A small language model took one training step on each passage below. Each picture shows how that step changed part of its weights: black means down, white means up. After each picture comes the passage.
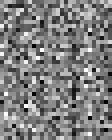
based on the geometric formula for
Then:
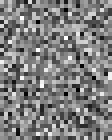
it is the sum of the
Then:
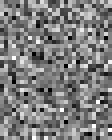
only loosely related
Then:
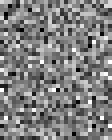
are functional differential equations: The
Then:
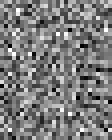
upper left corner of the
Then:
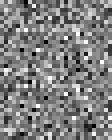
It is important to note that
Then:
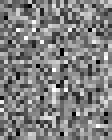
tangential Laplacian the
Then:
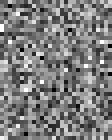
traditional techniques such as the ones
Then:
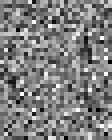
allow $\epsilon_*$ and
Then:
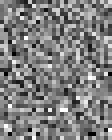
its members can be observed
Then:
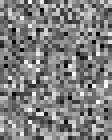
pairwise (c) and
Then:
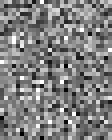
rowmotion}, and has
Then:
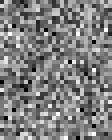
as FBMSI and
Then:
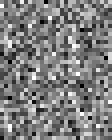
outward--pointing on
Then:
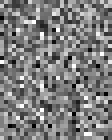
at different speed above the threshold
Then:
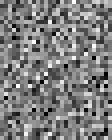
group of $\g$. By
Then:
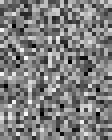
Learning curves (test
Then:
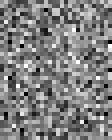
the mapping between pre- and
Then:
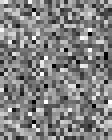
does not close within the range
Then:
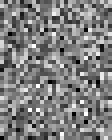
0$, there exists a
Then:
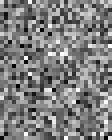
show if $M$ is
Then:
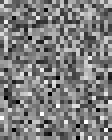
be no significant difference. We
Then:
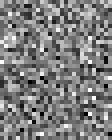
topic (Xu
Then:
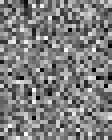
In geometry this difference would be
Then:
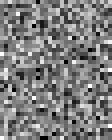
measurements}, without relying on
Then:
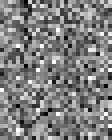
Now we are able to state
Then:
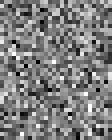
previous combined Raman and
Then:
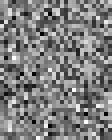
a difficult task in general:
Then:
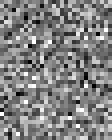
work \cite{KL,
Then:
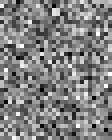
of the DNN model ranges
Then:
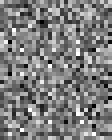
us compare the absolute magnitudes
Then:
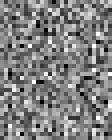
only along with the spatial
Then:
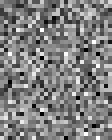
that the solutions of the
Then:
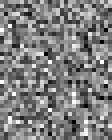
size are taken into account since
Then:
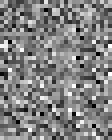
the total mass of the lensing
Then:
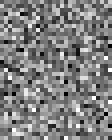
longer (by several orders of
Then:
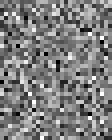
\partial z_j
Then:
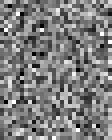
simulations by comparing their matter power
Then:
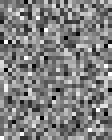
some $g\in
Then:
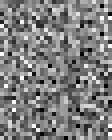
by acknowledging the explicit
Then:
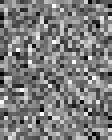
= 0 \}$, respectively.
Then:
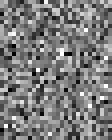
the TT transformation following the
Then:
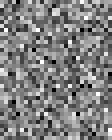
of the following Lemma:
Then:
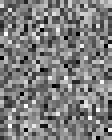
$5$ models down to
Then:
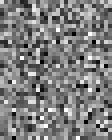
Banach Spaces notation
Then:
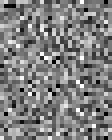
v_L$. Thus the
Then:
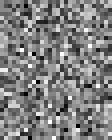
non-perturbative effects change
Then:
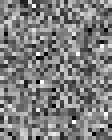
As usual, we note that
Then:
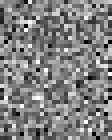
for each $t$.
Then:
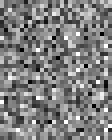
$a$ is randomly
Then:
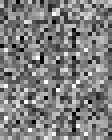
of generalized graph colorings,
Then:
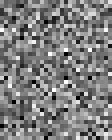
that a subsequence of
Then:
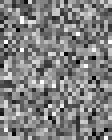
when $\phi_0
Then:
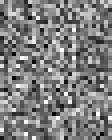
graph $H$ such that
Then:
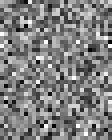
for the cross section, we
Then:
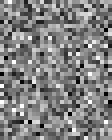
examples are of no use to
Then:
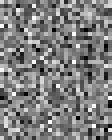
theory. We began by
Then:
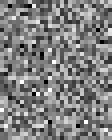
elastic constants are known from
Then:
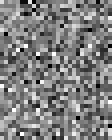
More generally, we have by
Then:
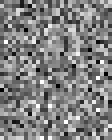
repeated $rl$ times and
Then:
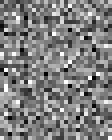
\leq L_i
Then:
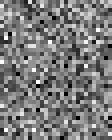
other hand, we observe that
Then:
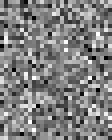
, \mbox{ for
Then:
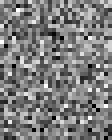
intend a public code
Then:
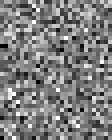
modifications of phonon
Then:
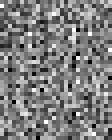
values of the edge betweenness
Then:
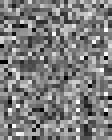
by integrating over the temperature
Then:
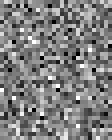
can obtain the QCD spectral densities
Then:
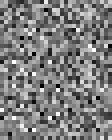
the quantum fluctuations of the perturbations
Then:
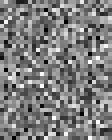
this chapter, the
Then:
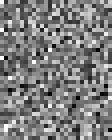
| United Kingdom
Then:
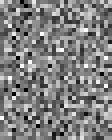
Vendor ID as
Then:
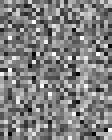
violation at the high scale would
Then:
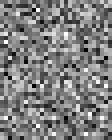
significantly influences the difficulty
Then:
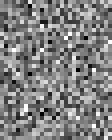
permutation matrix $P$, then
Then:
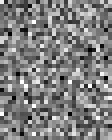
Theory,} 2nd ed.
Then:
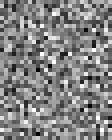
of (e) is
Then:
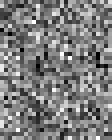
between Q $\sim$
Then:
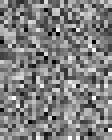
the presence of the cosmological constant
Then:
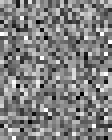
is the identity. Here
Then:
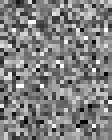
after the ``g''.
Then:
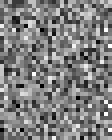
on the process of sampling
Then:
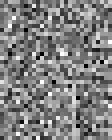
These pseudo-states are obtained
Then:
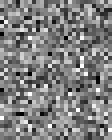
or do not agree with
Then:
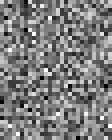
In fact, it is just
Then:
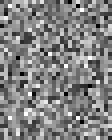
illustrated in Figure 5. In
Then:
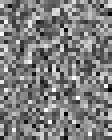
in experiments, due to a
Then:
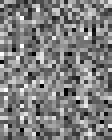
which results in the suppression
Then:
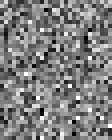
the livers investigated, similar
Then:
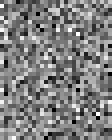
Section 2.6, two
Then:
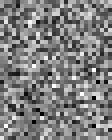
in time. However, the
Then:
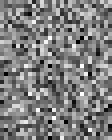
valence or two conduction
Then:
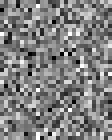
and target~$w$. Such
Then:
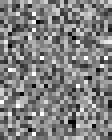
points in the center of the
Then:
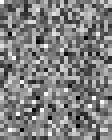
France}\\ {\small
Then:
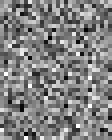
equivalent reformulations for the
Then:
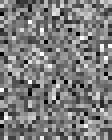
Proposition 5.1 and the
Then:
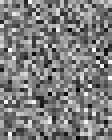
will denote a positive constant,
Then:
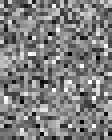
shows the fabricated
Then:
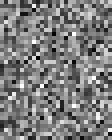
Interestingly enough, this
